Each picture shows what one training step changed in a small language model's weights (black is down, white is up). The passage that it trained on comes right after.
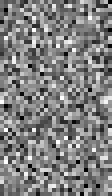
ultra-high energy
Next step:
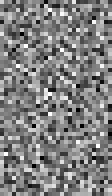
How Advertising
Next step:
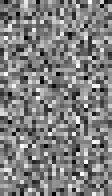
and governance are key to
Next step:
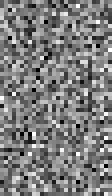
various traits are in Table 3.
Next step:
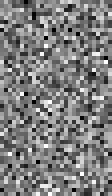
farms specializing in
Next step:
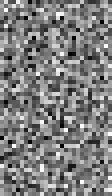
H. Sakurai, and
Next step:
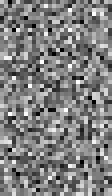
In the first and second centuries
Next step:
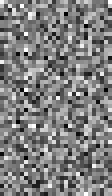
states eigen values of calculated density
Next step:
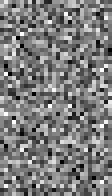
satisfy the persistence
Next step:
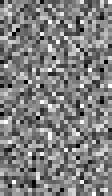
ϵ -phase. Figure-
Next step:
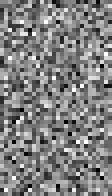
temporal dependency can be approximated
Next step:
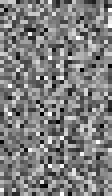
Framework Aditya
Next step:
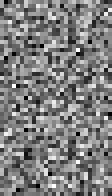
SIZES ON OUR
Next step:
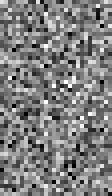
observations. These galaxy
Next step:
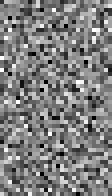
the Dirac approach which leads to
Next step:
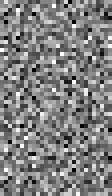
required, so ATP can be
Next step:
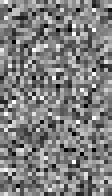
to the increasing of product's
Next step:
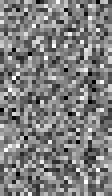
his hands on his head
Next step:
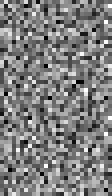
for rice culture. At
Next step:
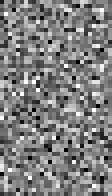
conversations. Support by
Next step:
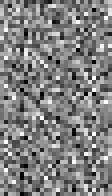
plane with the photon momentum
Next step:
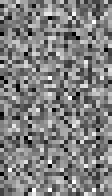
many outer-loop rounds
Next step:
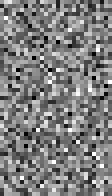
boundary, across which the
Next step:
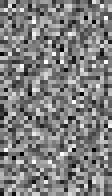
adoption of ML methods, new
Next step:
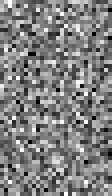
with respect to the Fermi level
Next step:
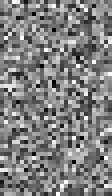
to determine the conditions, knowledge,
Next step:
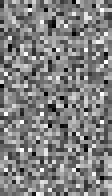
continents share their expertise and
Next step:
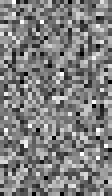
of electricity. Simulation is
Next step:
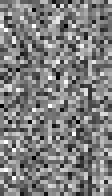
the absolute magnitude in
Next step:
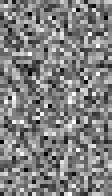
under meteorological conditions, temperature
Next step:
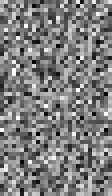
regularly with the increase in
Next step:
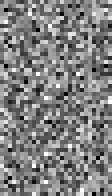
supported by numerical solutions of the
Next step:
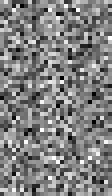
Lepton Flavour
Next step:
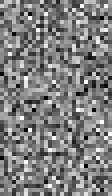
Indian styles.
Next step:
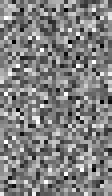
posited by the stiffened
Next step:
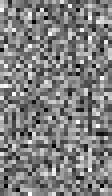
the Einstein tensor in
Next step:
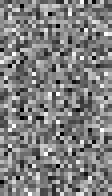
as well as $\pspp$, decays
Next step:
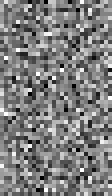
Figure 2 (a) shows the temperature
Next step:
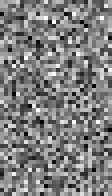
Pb were determined in the
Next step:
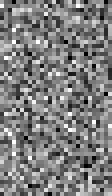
Quotes missing the
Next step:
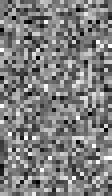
in patients with advanced stage
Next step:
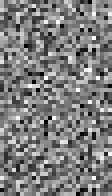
\begin{equation} O_{exp}
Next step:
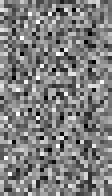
that of the teacher model.
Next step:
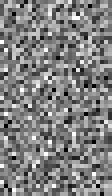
also been reported earlier by
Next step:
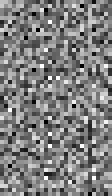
formation in countries.
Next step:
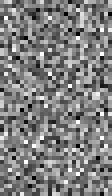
chemical changes over a
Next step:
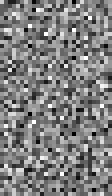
does not include any primary data
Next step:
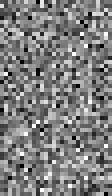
sum rules could be tested
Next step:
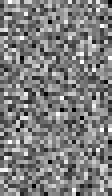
the researches do not
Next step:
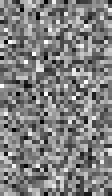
determined by the eigenvector
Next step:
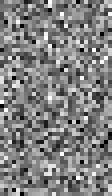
instrumentation is bonded on
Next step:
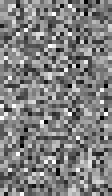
bottom. The green
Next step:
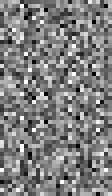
world, with wide application
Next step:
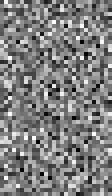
and (\ref{shift}) leads
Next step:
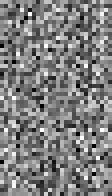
of the research obviously relative and
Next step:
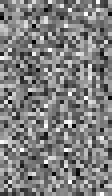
a reality. We thus
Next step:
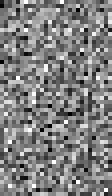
The spin texture is shown in
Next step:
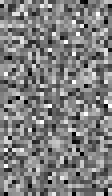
must clearly understand them. In this
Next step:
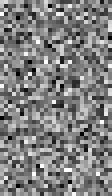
the CABG and PCI
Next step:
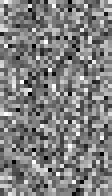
(a) the ground state
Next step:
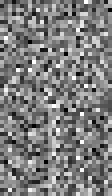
on/off ratio of larger than
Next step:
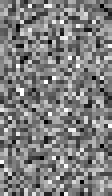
by Biologist Garret
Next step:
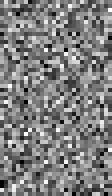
in QPC1, which should be
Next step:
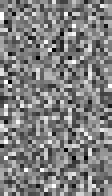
Tehrik*, the
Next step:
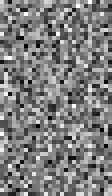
function for the Weibull distribution and it
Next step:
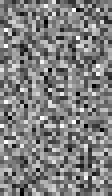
in the opposite direction
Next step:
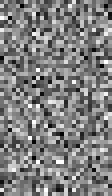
excitation pulses
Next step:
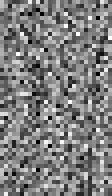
of the Stewart platform
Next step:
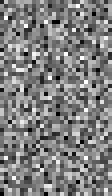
career as a research associate in
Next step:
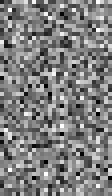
intelligent surfaces
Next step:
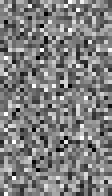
on the secondary tasks
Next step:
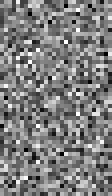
a huge network of actors
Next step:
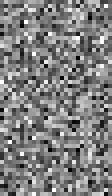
threshold fields is also
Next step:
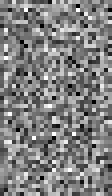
and standard deviation (σ)
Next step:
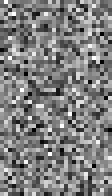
by the scalar cloud which is
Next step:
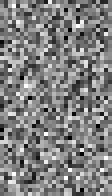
as strategic planning
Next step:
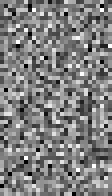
boson effects will be suppressed
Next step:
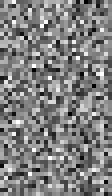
linear optics. In this work,
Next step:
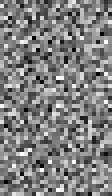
pulses propagate with different
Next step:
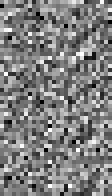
Table 1. In Fig. 2b the
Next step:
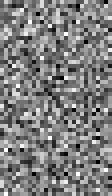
them have completed various short term
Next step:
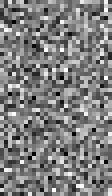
[1]. Malaysia is
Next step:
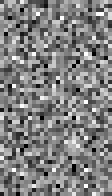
\dots, \lambda_n)
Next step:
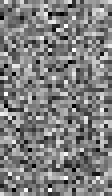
to impose. We will have to
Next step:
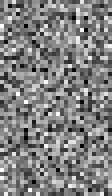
weaknesses and threats that
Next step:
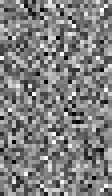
F-test for equal
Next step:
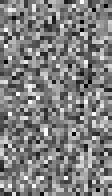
formal decoding mechanisms or
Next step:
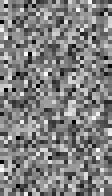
input and output, and
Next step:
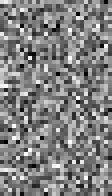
a generic signature of the strange
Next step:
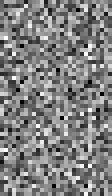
many kinds of control methods have been
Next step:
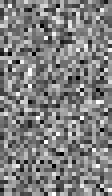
stock values might not represent the system
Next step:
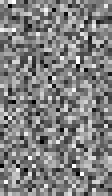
tests to assess the error
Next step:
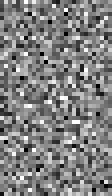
performances and unlocks methods
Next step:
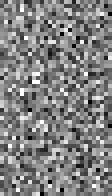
green fertiliser,
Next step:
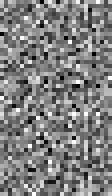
described a hydrodynamic
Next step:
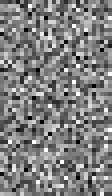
are recorded. This study took
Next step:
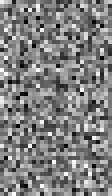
their distinct identities.
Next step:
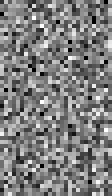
number of minima and transition states
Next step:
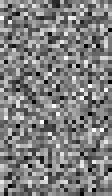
matrix elements. On the other
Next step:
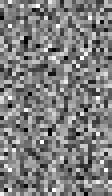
carbon basal planes, which
